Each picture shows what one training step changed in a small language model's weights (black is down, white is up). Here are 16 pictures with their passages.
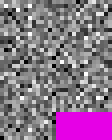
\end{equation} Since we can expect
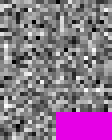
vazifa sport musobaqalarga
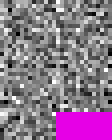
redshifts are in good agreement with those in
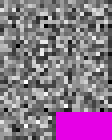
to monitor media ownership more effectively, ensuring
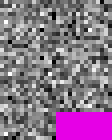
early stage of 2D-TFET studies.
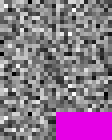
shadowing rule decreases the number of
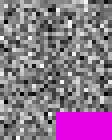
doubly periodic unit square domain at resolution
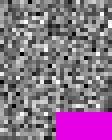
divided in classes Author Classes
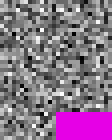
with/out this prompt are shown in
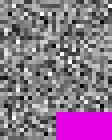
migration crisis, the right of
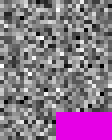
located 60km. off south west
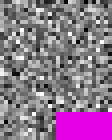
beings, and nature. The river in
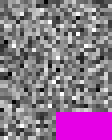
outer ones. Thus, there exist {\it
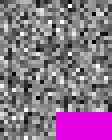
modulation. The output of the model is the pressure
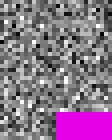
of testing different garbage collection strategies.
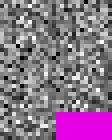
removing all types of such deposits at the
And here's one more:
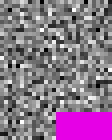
is the factor $\omega(t)$ appearing in
